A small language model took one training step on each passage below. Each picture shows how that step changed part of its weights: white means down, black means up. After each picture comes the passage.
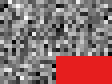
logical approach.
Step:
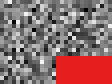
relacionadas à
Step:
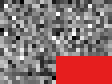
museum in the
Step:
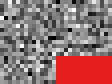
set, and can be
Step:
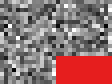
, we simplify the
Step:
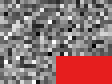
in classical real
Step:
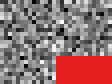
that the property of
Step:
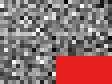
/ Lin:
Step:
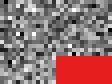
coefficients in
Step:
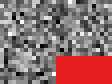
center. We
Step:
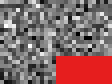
de ética. A
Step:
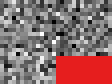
the graph. First,
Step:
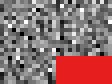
We then deduce a
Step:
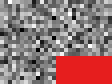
va harakatga
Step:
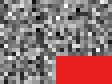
nicht sagen,
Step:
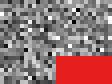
3) of Theorem 1
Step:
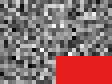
e falta de
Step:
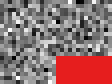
deve compreender
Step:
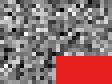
be contained in the
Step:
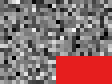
analysis of the
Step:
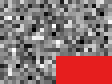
on $\x$ and not
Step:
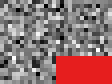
figure with two
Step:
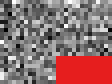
the theorems are given in
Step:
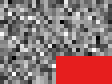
28 Tulagan
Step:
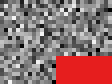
in the special case of
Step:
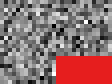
of $X$ and the
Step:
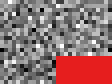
solution in a subdomain
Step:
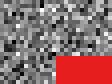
only and not considering the
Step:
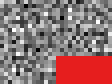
anda harus
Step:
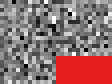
we have $u\in
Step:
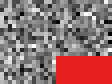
la, smpg,
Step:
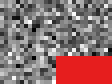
maximal ideal
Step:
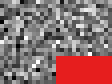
concerning the
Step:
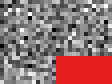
then reviewed in
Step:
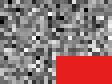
to deduce that
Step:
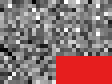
Action Task
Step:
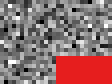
the current stage
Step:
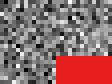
the field. In
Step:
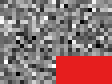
sobre o cliente
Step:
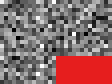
is an almost
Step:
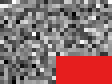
métodos para la
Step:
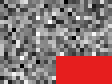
Kotz type
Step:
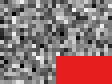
abrasion processes can
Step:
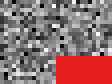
til rette for et
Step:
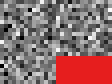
the orbits from a
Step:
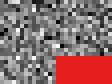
analysis, the
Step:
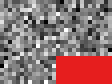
the inverse of the
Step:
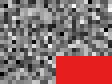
van de inrichting
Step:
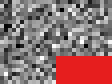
be the subsequence of
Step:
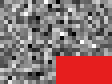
can be shown that
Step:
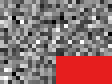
with a f.n.
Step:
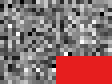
is periodic form
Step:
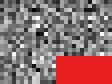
conquistas e
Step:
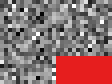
for some selected
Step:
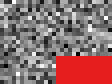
con el tratamiento
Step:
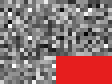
is defined to be an
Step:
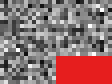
with initial conditions under
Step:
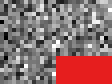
largest to the
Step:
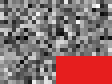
with the characteristic
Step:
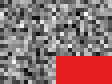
in exporting have
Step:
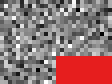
in the evaluation of
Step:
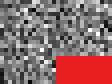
su pensamiento
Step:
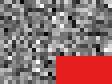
and L.V.,
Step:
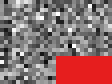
monomials. The
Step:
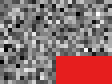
oft nur nach
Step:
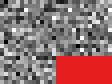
to the proof of this
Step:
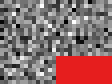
acid production or
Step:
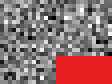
de forma natural
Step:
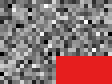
of $M_\Gamma$
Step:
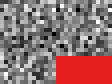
and send it to a
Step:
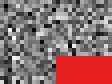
by other methods.
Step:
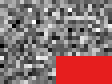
kişisi ise
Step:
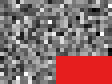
e avaliação
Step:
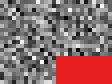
ne siamo
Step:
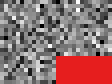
is in $\Omega$ and
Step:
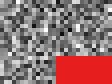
\> terminating
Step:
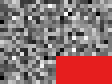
under stronger
